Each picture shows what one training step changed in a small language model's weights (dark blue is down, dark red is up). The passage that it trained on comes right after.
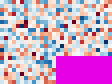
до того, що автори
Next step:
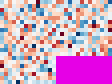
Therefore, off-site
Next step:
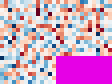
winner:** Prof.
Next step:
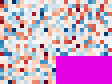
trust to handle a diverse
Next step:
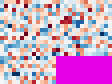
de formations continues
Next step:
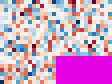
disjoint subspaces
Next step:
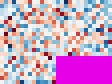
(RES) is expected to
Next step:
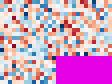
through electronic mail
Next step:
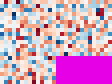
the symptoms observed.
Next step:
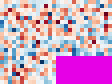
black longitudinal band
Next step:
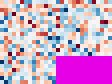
методологическая основа
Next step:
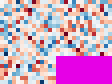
W. H. Mills
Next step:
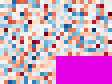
productivity outcomes. The
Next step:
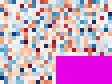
traceability requirements of the
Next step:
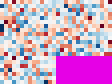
a reducir el
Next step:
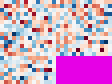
kelmoqda, deb
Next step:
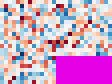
Siswa lebih
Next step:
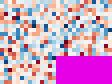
va qo'llanmalarini
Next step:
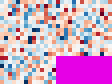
sein. Das
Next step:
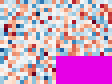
non-linear price
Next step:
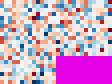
no patrimônio
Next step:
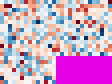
Furthermore, users tended
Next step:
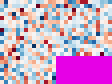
se documentaron las versiones
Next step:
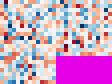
for conducting more programmes
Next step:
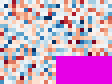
as relatively few marine
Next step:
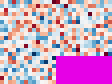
формирование знаний о
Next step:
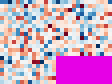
проверки, а по
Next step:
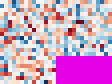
professional with more than three
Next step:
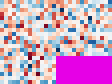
which people could control their actions
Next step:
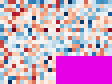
just a few of the public
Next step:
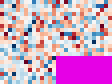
and Silica particles
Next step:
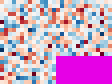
que los resultados de la
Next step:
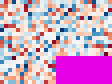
Also available: Child
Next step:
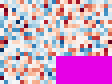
примере данных
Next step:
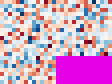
werden können. In den
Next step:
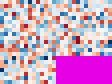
facilita el acceso a
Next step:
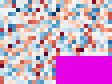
and use of bone
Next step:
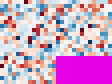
in the scientific world. The
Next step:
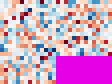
method that aims at teaching
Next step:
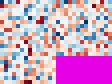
fractional analytic
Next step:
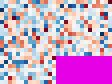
amalga oshirildi.
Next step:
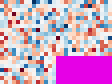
лекцій перші
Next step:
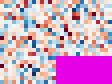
*Getting Well
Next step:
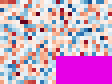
для інженерів
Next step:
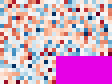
food, Smart
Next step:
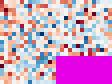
патрулів з
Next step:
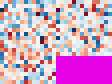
the prevailing context,
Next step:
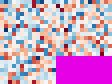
and Antioxidant
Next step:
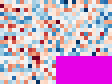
presence of the LIV phase
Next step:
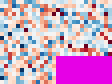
communication systems operating in the
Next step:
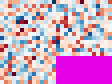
inequality are at a
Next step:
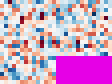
about what design features affected
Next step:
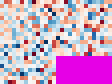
disease in Andhra
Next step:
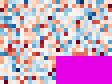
of in every country as the
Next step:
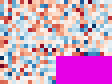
is that when converting
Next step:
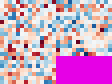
of the specimen with a
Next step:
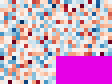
popular videos because this approach
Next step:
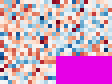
the top cybersecurity
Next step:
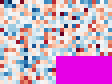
respeito para pacientes
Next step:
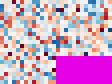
a conventional model with
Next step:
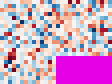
a strong proof because in
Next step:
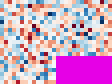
Ту је,
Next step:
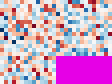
high level of complexity the
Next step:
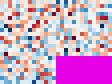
proposed system and its individual
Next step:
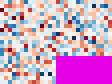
snails in all
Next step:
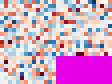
competitivas para micro e
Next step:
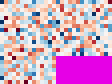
процессы обогащения
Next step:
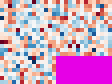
is the remittance has
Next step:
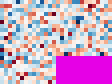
au service du progrès
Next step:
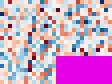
davom etadi.
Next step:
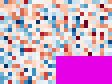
Anterior segment examination
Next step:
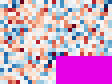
, matrix entries.
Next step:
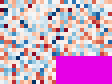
and Dietrich,
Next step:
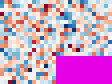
using an affordable
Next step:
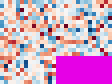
new pedagogical technologies are being
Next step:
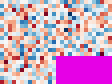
el grado de preferencia
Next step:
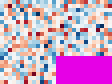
xususida empirik
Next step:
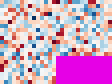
não se trata mais de
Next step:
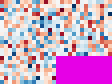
himoya darajasi past
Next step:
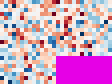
mais reflète
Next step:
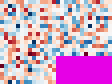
его услуг.
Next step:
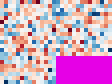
applications, arbitrary
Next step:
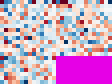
(muito alto)
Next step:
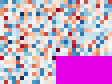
Complexes of
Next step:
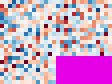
for a more efficient design and
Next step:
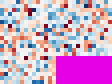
NAZIM S.
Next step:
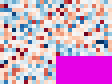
¹ O‘zbekiston
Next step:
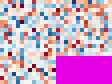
urushi millionlab
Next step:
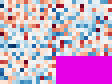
to show that the radiation
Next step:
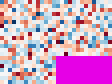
Carbon dioxide
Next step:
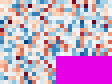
drives the implementation of
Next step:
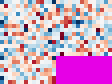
de maneira eficaz
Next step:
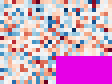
species. See World Health
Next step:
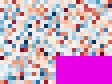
noted first of all
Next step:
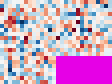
de gobernanza y
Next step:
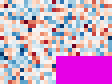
yanada oshiradi hamda
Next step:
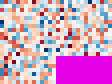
до пропонування
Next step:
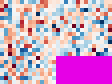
en fait, d'un
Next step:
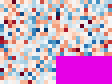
a PPI is supported
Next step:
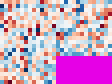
to the thermodynamic
